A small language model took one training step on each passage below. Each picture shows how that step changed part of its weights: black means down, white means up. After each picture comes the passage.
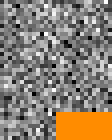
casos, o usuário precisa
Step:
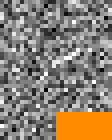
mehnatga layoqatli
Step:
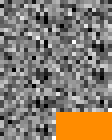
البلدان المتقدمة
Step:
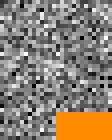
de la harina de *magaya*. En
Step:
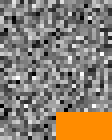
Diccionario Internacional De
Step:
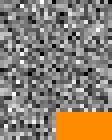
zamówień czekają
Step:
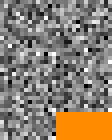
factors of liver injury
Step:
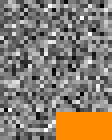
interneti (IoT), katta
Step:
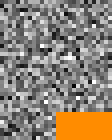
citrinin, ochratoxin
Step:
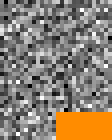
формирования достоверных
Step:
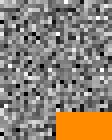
X 2 Çevremizde
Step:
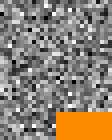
In *Managing Information
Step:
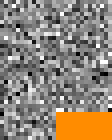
organizadas conforme a demanda de
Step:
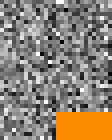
umumiy sinflarga qo‘shish;
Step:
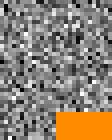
along with other international legal
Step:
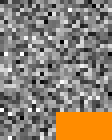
operasi yang cukup luas.
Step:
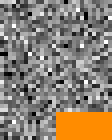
організатор, комплементатор.
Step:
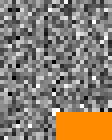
visión de futuro del gerente se
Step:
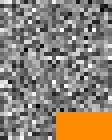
Annotation. This thesis
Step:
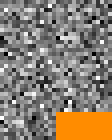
образцов с заданной силой и
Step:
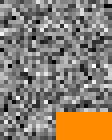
bo'yicha mashqlarni
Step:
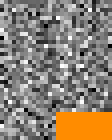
манфаатларни ҳурмат
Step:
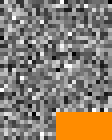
in education is an effective way to
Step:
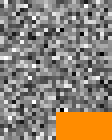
dari koefisien regresi
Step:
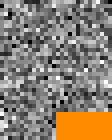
casos reales. Al ser muy complicado
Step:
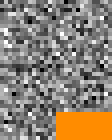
yuritish ob'ekti"
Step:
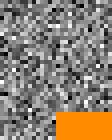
журнали (*Dance
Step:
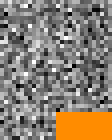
гражданской позиции.
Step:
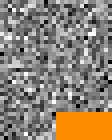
Q.A. Avtomobilni
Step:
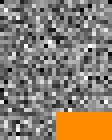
materialidade dele se atrela
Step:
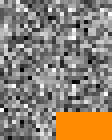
Araştırma Makalesi Antik
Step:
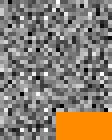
adıdır. 17.yy
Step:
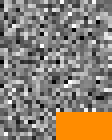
ermitteln und dabei die
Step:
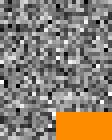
naturelle CP 41 – 57
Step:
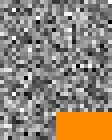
zonder bezwaren. Het
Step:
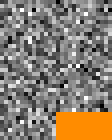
riferimento per l'identificazione
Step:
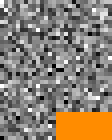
науки о Земле, экологии
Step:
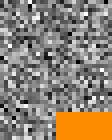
Curricular Base (2018), as
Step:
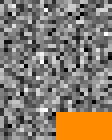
che suo marito la stava
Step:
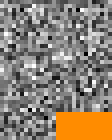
tuntia - 24 tuntia -
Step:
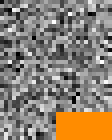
jamais negado. Patrícia
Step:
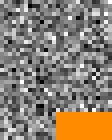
bog'liqligi isbotlandi.
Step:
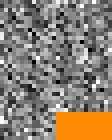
раскулачены и высланы
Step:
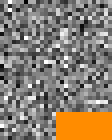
aybsiz shaxs esa
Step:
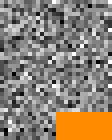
ações de profissionais de saúde
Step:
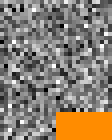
стримують фрагментованість
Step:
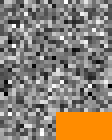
posibilidad para edificar la propuesta
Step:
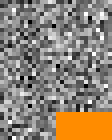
film analizi yöntemi
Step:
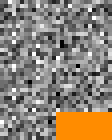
de 40-60% das pessoas com
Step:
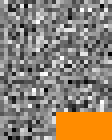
vaziyatlar, loyiha ishlari
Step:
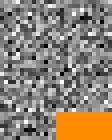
diferentes objetivos de la formación de
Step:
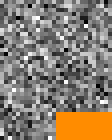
в задний свод влагалища
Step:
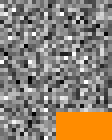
саҳнасига адибалар
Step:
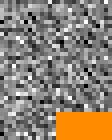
gegeven beschouwing past
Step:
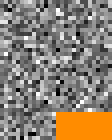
falsafa doktori
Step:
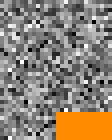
koʻrib chiqamiz. Har
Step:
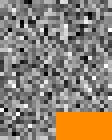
AI, y Tipo de Acceso
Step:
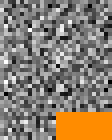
hamrohlik qilayotgan surunkali
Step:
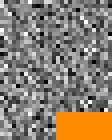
осуществляли путем
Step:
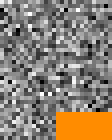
на швейной машине.
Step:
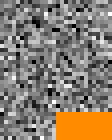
namenjena aplikaciji
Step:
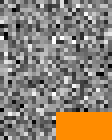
indica que alguien que posea
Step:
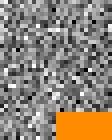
Mumtoz Muhamedov,
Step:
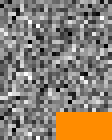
obyektlerinen biri
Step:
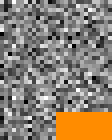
de viajes y turismo. En el
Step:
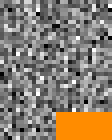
the formation of pedagogical sciences,
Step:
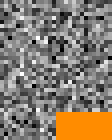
tenor el reportaje especial que
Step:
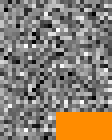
кўтара олганликларини
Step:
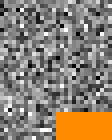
na humanização do cuidado. O
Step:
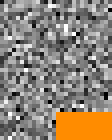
C, S. Antinociceptive and
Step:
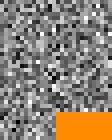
harmony are one of the main
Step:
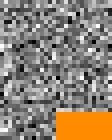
e afirmação de novas teorias
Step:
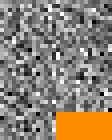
visi misi sekolah.
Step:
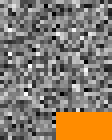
múltiplos os valores que
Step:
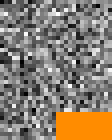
при температуре 873 К
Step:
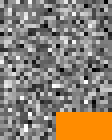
beradilar. Oddiy harbiy
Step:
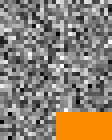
етарли. $P(x,
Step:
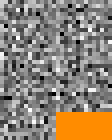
Ergashev A., Abzalov
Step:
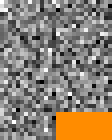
“ким ўзар”га кўра
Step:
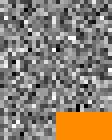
*Hyalopterus pruni*
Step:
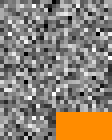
ontogênese, informações que
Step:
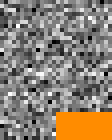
मृत्यु दर
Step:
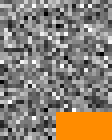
повністю неробоча
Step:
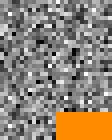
shaharlaridagi ijodkorlar,
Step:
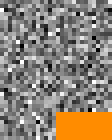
algumas embarcações
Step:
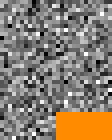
ссуда капиталлари бозорини
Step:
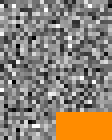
bemorlarda yangi tosh paydo
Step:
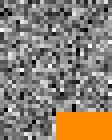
prispevali profesorji,
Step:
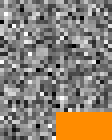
олдини олишдир.
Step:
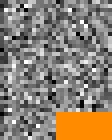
legal ou civil. Entre os
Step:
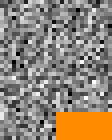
alır. Eserin kahramanı
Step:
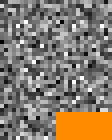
सहित पूरी
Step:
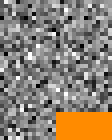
ao final da oficina, foi
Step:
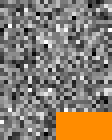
aktiv bilish faoliyati, ana
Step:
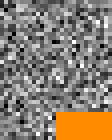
literatura empírica sobre
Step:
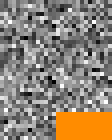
tuzilishini o'rganish
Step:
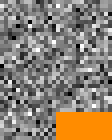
psixologik jihatdan aniq va
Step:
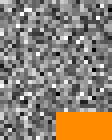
qilish, kitob o'qish,
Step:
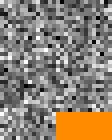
работники приобретают
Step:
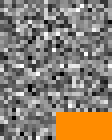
характерне неоднакове
